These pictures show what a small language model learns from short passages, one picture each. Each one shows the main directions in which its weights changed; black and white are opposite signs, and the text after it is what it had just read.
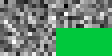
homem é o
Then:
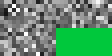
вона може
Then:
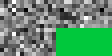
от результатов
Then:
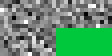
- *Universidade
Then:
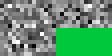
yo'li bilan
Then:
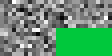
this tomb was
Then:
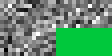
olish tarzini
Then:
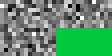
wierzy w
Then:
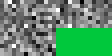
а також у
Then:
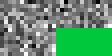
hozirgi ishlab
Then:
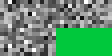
innovatsion markazga
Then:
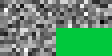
seperti ini dapat
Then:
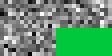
e civil de
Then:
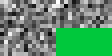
forma es reducir
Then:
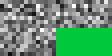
significant resource
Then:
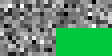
Context, University
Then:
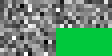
particulado y
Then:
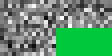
Personenregister der
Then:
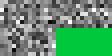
tanaman dalam
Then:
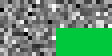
in the educational
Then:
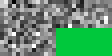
conhecer o
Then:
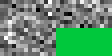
das mulheres
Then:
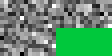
todo el mundo,
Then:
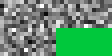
— Vol.
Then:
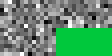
университет, г.
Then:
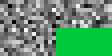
auxilie a
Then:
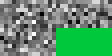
under study, as
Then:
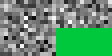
uwaga na
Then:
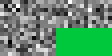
технологий и
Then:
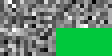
а дослідники
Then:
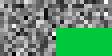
cas confirmés
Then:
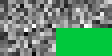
fronte delle
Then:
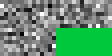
– это не
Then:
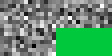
Lengua de
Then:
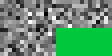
ekonomi dunia
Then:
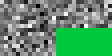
surgimento dos
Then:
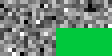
da dominação
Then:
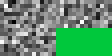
importante considerar las
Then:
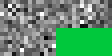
и внутренних
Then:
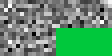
olish uchun xom
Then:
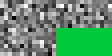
seguiu o
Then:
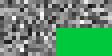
iqtisodiy axborotlar
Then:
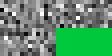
conçu une
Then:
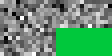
las actividades y
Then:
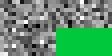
Kispi noch
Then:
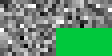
mercado. O
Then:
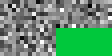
етапи та
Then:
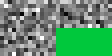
de matemáticas como
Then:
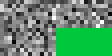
mahasiswa yang
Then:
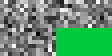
digemari karena
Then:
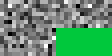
desejo e
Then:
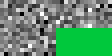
qolish bilan
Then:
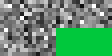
en sociedad. Por
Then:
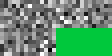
masyarakat lebih memilih
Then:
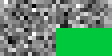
un caz
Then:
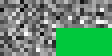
behoeve van
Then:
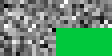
su aplicación y
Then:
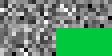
ekanligi, joriy
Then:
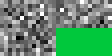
bu yil esa
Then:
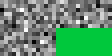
faoliyati bilan
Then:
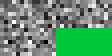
também como o estudo
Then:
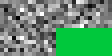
boon, the
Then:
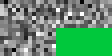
цели является
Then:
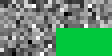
críticos, dos
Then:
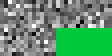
serían muy
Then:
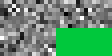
в молодых
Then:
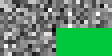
worker can
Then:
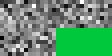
un estudio realizado
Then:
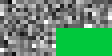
Все это не
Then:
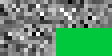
аксиологии в
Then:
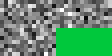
yuzaga keladigan
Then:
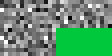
Como se puede
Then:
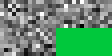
и опыт
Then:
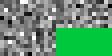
nos quesitos de
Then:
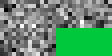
valores das principais
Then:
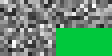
relação com a
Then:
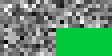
el rendimiento
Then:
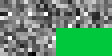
como profissional
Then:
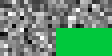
como um evento
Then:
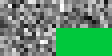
resiste em meio
